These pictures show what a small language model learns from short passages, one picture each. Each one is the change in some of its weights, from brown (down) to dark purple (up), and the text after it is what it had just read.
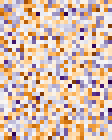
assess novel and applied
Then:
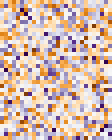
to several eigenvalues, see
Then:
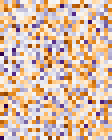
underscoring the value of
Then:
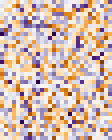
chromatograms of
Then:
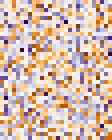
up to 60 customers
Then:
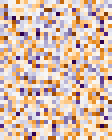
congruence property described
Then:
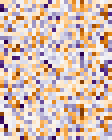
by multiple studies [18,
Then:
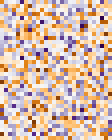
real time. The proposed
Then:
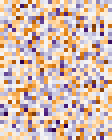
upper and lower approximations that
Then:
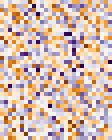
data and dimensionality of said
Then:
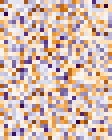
factors significantly influences the
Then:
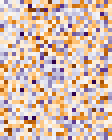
were confident that
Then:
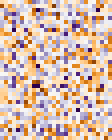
thus emphasizing the
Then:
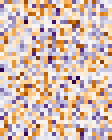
applicable. Consent
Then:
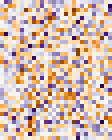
a day get sent to
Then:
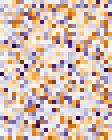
in an attempt to establish
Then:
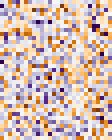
direct calculations. We used
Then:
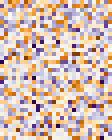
effect that heavy
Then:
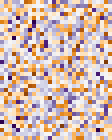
additional restrictions in order to
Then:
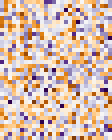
combination $n_{\alpha
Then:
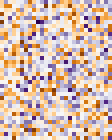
finite dimensional in this
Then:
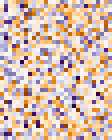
as important. Examples
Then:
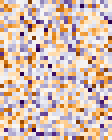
even dimensional closed manifolds
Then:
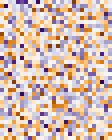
it will not be finite).
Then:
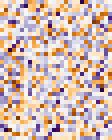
are not multiples of one
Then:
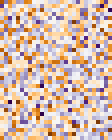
working process, including the process
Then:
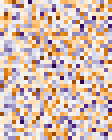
what is needed in the
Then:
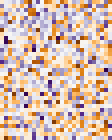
namely OH⁺
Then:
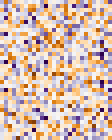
FY23 has already seen
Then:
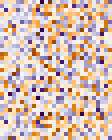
were also determined using an
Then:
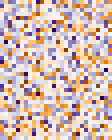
This situation reflects
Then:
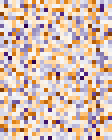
Boolean and
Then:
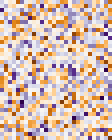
in compliance with
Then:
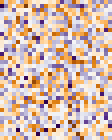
networks, in the corresponding
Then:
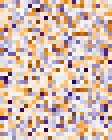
environment may be due to different
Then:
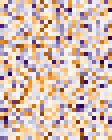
abelean, we
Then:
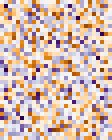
diagonally. They
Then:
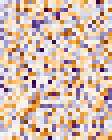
it. Simulating
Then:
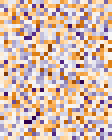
and is known to be
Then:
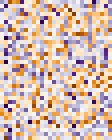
found in the literature to be
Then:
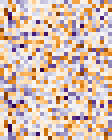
our previous discussions are
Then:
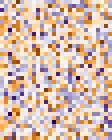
only 22 percent and
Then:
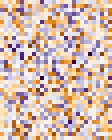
the chosen trivial link and
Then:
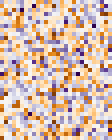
this protocol, the
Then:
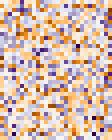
the following reasons. -
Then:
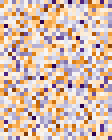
M be a multigroup and
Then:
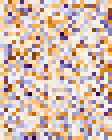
the problem because of the
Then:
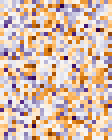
be synced into the
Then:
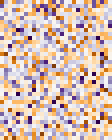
below, these conditions are not
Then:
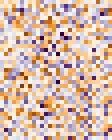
the first-order nature of
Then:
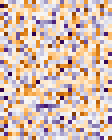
stationary points. In
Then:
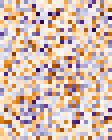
Jacobi fields in Fock
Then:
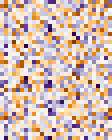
C \mathbb{E}[
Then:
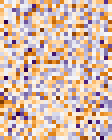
from the leaves to develop
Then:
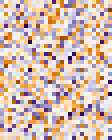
be a probability measure if
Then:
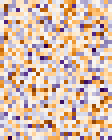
width $w$. The
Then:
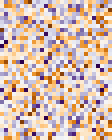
normal entire function, such that
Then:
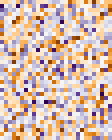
of 2 yr, a
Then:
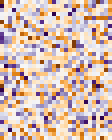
case, we talk about
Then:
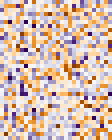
on combating forest
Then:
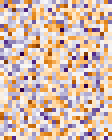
general functional framework for studying
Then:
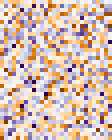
of serial sections of
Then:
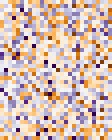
of the corresponding graded
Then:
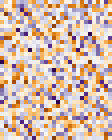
of determining this number,
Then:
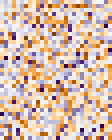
of 440) had not
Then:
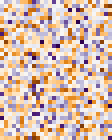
transversal number is
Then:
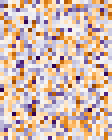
gathering rules
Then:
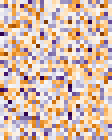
TB) but it can
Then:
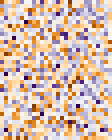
VNS) is using
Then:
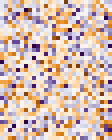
faut montrer
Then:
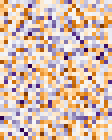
will appear elsewhere
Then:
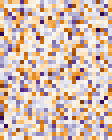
the prediction stage, the
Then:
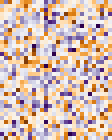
rate. Normalized weight
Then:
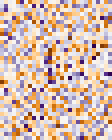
and included in the overall
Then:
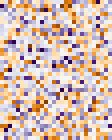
induction begins. Let
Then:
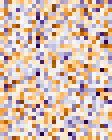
despite their similar
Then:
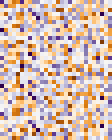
depth field at
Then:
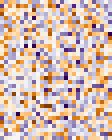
areas with high volcanic
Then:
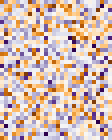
other; hence, by lemma
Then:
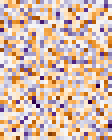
in the accumulation of
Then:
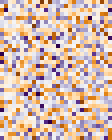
leakage index,
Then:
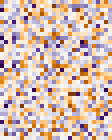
scalable, reliable
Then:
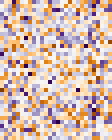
D Goenka University
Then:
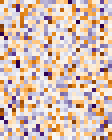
\l yz +
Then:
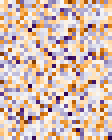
The twist \(
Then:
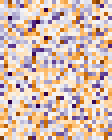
sufficient. The proof of this
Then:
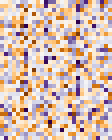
\cdot \nabla \psi
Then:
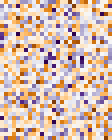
S, n \in
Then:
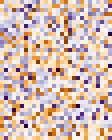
computed by the forward
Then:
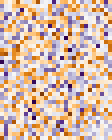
(RC) dry
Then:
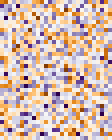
and s , E_i
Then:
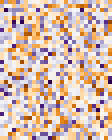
found. Plasma levels of
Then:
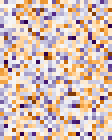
liquid flow in
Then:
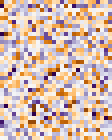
expression tends to zero as
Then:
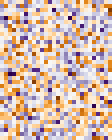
Wismar the rows
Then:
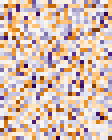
an introductory
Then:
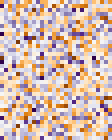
network communications,
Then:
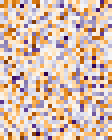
such that $\psi =
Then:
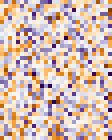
each 3-valent graph
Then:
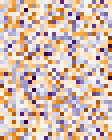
function on the unit interval
